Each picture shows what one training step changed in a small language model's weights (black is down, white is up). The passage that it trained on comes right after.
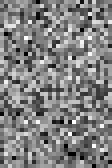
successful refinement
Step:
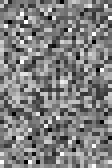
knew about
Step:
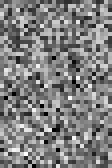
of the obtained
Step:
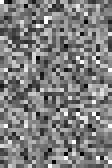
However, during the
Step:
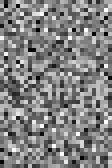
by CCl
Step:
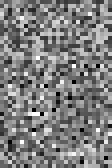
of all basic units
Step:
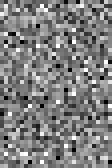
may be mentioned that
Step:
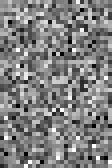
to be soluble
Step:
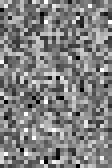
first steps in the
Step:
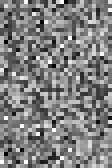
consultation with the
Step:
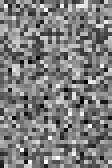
techniques have been
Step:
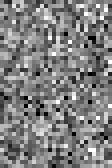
following are the risk
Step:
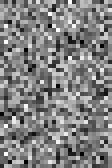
collaborative and
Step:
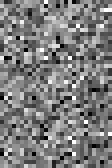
classification A
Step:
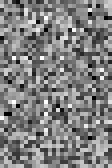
Setup A
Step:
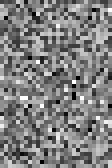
which is the
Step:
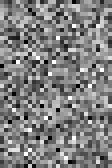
the objective of this
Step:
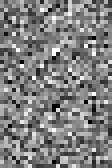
academic performance in
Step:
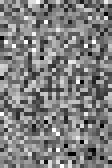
different food establishments
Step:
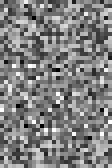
material ageing.
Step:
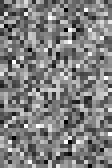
and uncoated
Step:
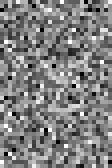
or preterm
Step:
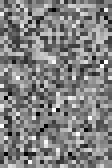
by external users.
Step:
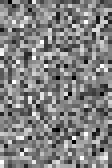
extend the idea
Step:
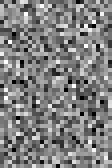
given to the formation
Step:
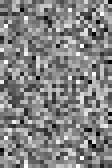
build theory describing
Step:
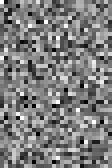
data collection by
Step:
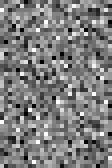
using big data
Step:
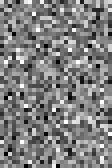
metabolic rate while
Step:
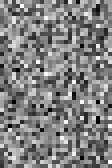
alone, as
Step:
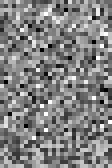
ii. Some
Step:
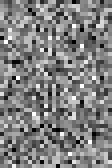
the different series of
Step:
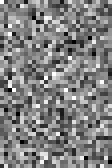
Finish core processing
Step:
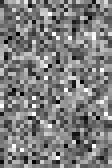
reference specifications.
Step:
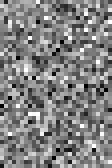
“as one”,
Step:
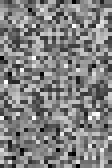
the final version.
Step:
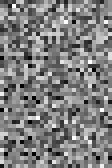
and affect the implementation
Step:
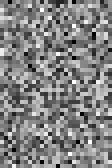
the equity
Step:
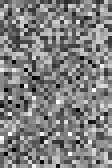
of the modern
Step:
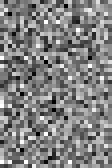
resistivity of
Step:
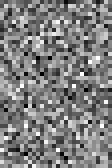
of learning.
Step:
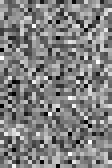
the three compounds
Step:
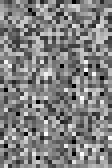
the reported case
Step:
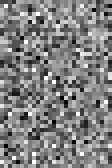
with features defined through
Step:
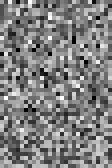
of acetic
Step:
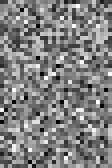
that take into account
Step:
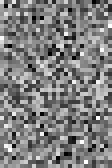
the transmitter
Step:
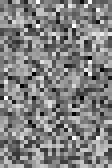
the important vegetable
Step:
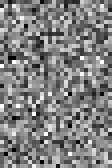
of the extent
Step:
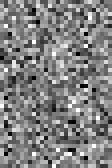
more accurate and
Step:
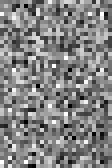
create a single node
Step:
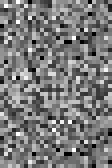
less than 3
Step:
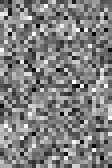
this, the current
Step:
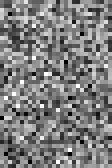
in the field of
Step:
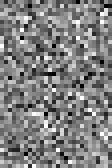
outcome of an
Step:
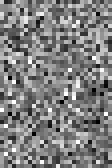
on the provision
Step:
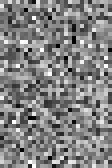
islanding detection
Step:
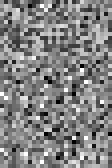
been known as the
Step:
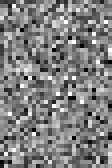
and bias
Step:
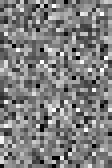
can get objective
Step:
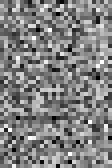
the fingers
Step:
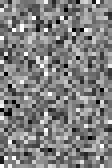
Since some
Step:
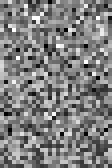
Peru Arab
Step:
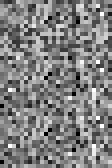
no no since
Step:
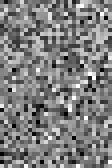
has made life a
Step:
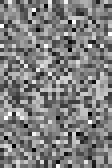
its metabolites
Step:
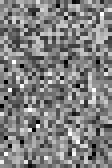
a cost effective
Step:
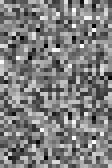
73 Figure
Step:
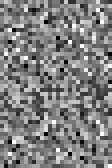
acid- a
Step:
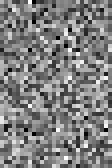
for Wild
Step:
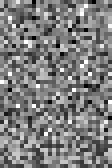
features Combination
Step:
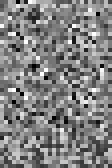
tons a year
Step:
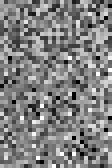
suggested system uses
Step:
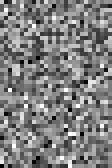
tourists has been
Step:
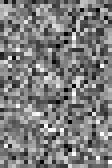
had an increased
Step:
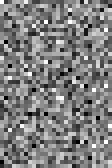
For this compound,
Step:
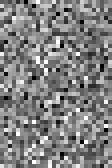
you some questions about
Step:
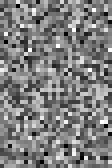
have been used by
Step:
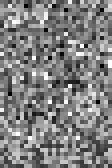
speak in
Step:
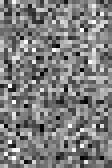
data. Data
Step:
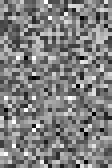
suitable initial membership
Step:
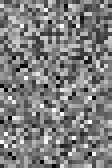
other measures must also
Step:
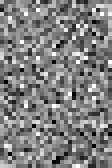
1 Implant
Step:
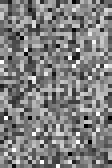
the analysis process is
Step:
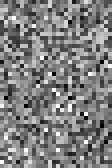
three seedling
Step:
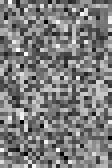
of histological
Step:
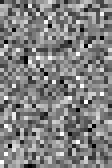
having a diversity
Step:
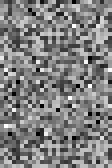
the disease, whereas
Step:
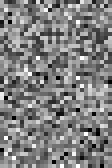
emerging from
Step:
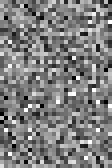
them to be involved
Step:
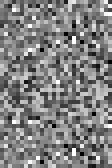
showing positive
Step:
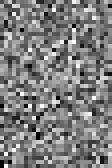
geometry and design
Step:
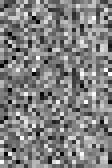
computed by taking
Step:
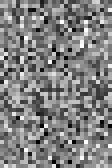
care c d
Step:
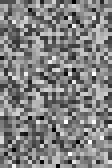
the data;
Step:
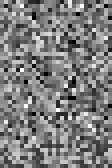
rendering their
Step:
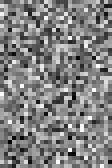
connection to
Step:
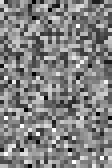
soil media with a
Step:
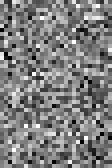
The collected data are
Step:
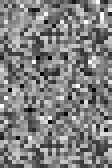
part a.
